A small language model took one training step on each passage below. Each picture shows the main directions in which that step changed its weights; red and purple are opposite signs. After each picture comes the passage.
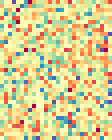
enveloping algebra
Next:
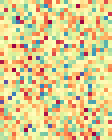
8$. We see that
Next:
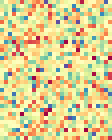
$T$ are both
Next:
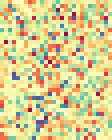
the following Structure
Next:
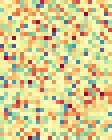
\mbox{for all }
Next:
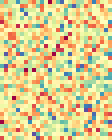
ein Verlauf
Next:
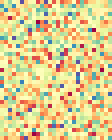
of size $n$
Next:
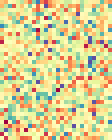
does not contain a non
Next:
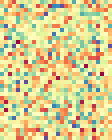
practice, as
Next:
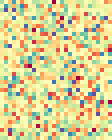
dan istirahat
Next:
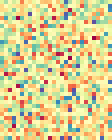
a gradient of a
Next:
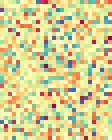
surfaces. This
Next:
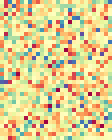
et.\ al.\ This
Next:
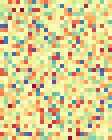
o'sish parametrlar
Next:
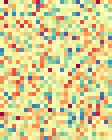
o mel e o
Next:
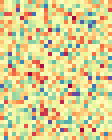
aim of this paper
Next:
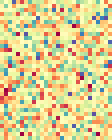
and inexact data
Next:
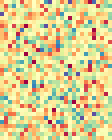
de interpretação.
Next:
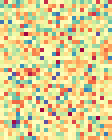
elementi yangi
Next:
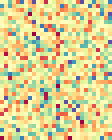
Let $q$ be an
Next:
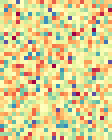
wie viele
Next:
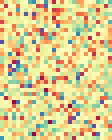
con recursos de
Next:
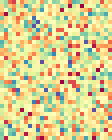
on the complement of
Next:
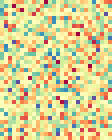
maximal, une
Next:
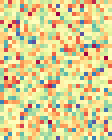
yordamida real
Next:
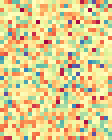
a prevalência das
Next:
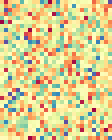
connected sets:
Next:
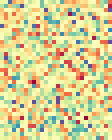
by \begin{align}
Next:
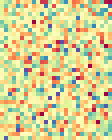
included as their
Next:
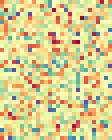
ekan, shu
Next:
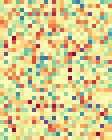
assumir um papel
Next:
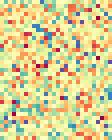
the following statements are
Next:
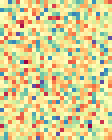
educativos en
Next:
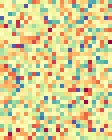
big lemma} we
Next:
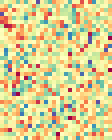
number} of $\al$
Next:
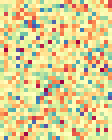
the forthcoming
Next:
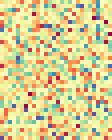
shu bilan bir
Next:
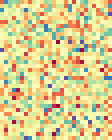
mendukung, di
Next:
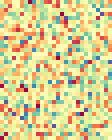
ordinary action
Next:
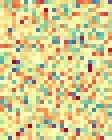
permite, no
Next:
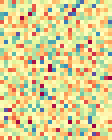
dos casos de
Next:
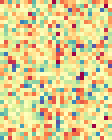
2. mémoire
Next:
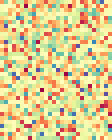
fixed assets of
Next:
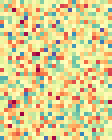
The first Russian
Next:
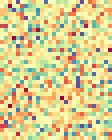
$S$. When
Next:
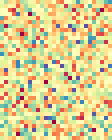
partial differential equations
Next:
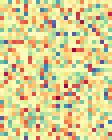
tensor. By
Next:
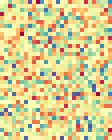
of such a field
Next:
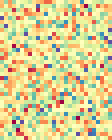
\gamma_a \cup
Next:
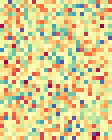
el nivel de
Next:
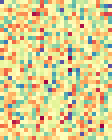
analysis and algebraic
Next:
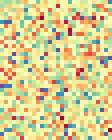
to the first five
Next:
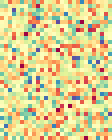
с фазами
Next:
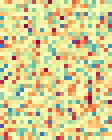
of occupational
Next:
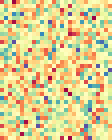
energia para o
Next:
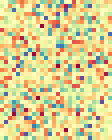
“Ul olimi
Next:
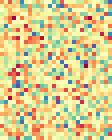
& García
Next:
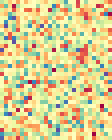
n \in N,
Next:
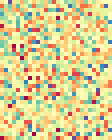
is Euler's
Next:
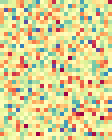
is of interest to
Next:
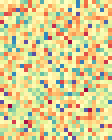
*East Asian
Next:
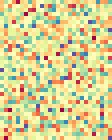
narrower domain of
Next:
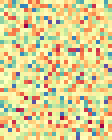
1$ for every $n
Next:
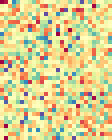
a body with a
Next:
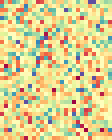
the network
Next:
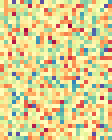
der einen Teil
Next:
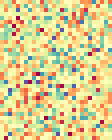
Thöming, and
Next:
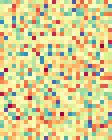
prostate cancer
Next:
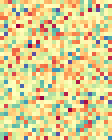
serviço que
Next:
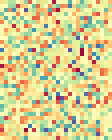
to study the following
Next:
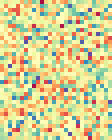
class of Cantor
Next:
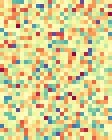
conversion, mass
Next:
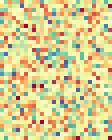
\ge 3$ and
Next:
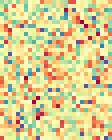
if and only if\/
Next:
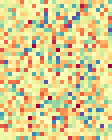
otro sistema de
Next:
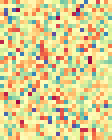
its critical line,
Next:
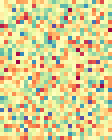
ossia come
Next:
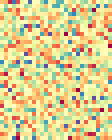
ring $R$, the
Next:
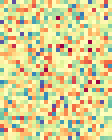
fikr yurita
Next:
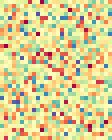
Unit root
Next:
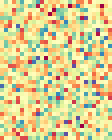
are the same assumed in
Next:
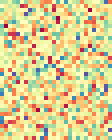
Player One
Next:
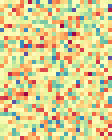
of the Poisson
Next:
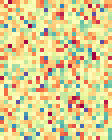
y loable interés de
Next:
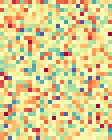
equilibrium model
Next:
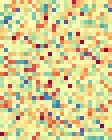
transformations) give
